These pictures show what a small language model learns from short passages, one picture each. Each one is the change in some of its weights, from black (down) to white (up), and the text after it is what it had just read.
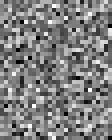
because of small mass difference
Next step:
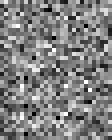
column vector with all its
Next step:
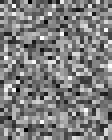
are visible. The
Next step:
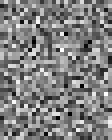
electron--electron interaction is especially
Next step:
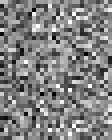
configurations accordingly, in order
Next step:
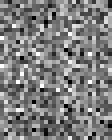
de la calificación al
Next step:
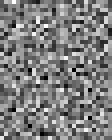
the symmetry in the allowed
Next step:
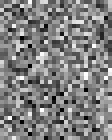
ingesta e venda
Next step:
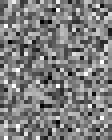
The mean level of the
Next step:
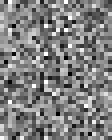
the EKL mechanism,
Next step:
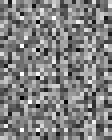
STUDENTS IN
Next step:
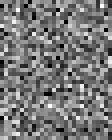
purple, the difference between
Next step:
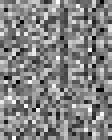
Umurov H.
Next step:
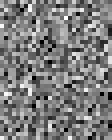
el desarrollo de ese
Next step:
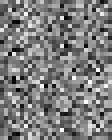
Proceedings of the
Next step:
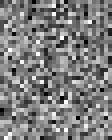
du développement
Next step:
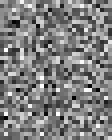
to study the behavior of
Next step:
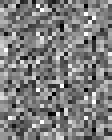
COSECHA La
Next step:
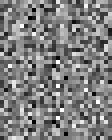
the real part of the frequencies
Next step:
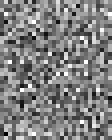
indépendants indique
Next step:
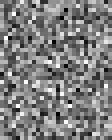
ilk zamin, uning
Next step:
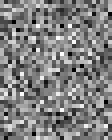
transformadora. 2004.
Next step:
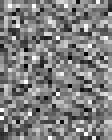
ions, it still requires
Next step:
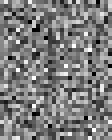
op het leven en
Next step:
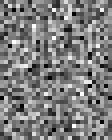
suitably narrow: Let
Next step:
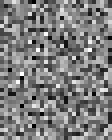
Concerning the exponent
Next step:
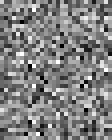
Taylor expansion, known
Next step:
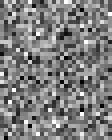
самым ее
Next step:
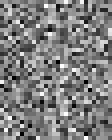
expressions for the dissipation rate
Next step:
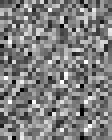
которую необходимо
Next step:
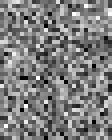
And Languages*,
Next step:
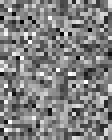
components. Specifically, a
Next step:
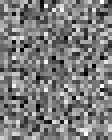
New Orleans,
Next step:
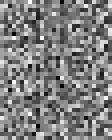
Fonte: Revista
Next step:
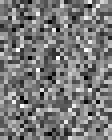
of Rwanda's
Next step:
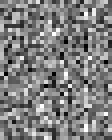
\& Chakrabarty
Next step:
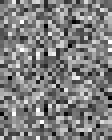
that the two-pion
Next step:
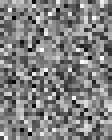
account, their presence would lead
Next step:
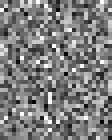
o tratamento de DA
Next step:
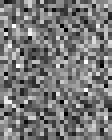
bodega, dirección
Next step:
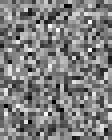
10. April
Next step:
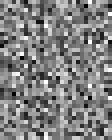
_z$ are
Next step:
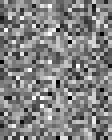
tayyorlashda xizmat
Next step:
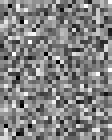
experimental curve is less than
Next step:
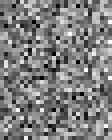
- considerando que os
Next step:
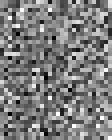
calidad de la relación
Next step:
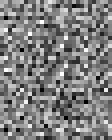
adaptasi terhadap
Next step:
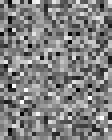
ta'lim sifatini
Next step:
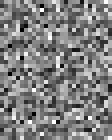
the same list with its
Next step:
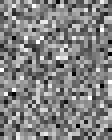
{\em intermediate distances},
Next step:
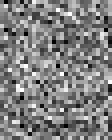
muncul, maka
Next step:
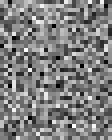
iqtisodiyotning asosiy komponenti
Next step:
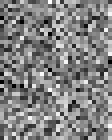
écrits, car on
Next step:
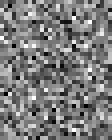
asociada con las
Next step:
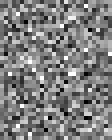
study on Rydberg
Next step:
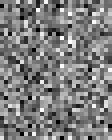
y en líneas
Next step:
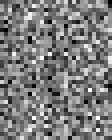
of the primordial fluctuations
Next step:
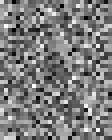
of Applied Physics,
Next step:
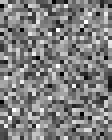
sensors, noise sensors
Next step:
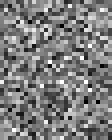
of the figure, and are
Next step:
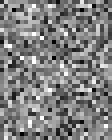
reversible structural
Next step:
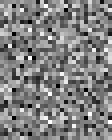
da saúde por ser
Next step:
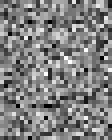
população e nesse
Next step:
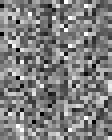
of CM-UNet
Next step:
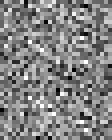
also qualitatively illustrated by
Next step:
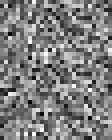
functions or, up to linear
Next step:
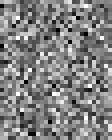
event horizon and can be
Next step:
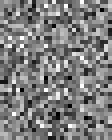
отрицания на
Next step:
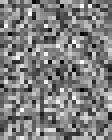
does not depend on the lattice
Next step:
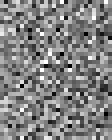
hisoblangan sharqda bu
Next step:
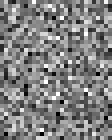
karakter, dan
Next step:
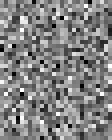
что при тетраде
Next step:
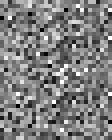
balki psixologik
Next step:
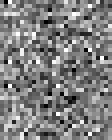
to a higher LL.
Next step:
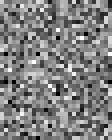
este estudio observamos que en
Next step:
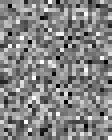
önem kazanan
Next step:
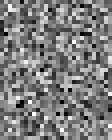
not the optimal strategy, because
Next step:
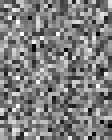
de Pedagogia da
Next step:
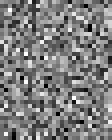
didactic flexibility and the
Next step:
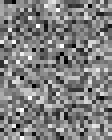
thickness at 12.7
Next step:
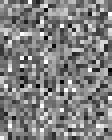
híbrido em
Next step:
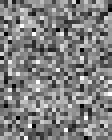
the corresponding eigenvalue. The
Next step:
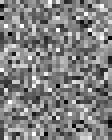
+ 1$ is selected,
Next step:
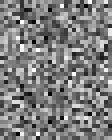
and to photo- and
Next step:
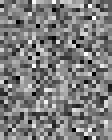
particles in order not to
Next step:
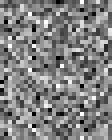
он онҳо
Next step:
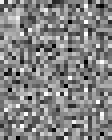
i projektowania
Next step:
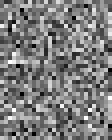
em 26 de Agosto
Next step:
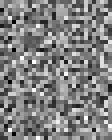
the best reverberation
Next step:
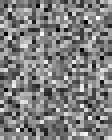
intrinsic correlation between the growth
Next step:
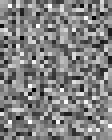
the insertions that involve
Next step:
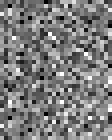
states, while the B
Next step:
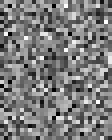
of the nonlinear sigma
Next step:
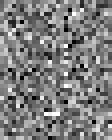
This suggests that TI materials
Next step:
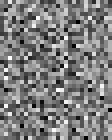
heavy winds in the
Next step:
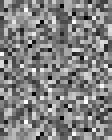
for neutrinos in particle
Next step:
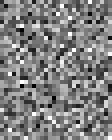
in the negative direction, and
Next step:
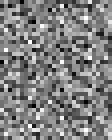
and, as a consequence
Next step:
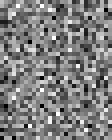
xarakterdagi organik
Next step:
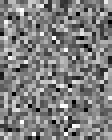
generically unsteady or
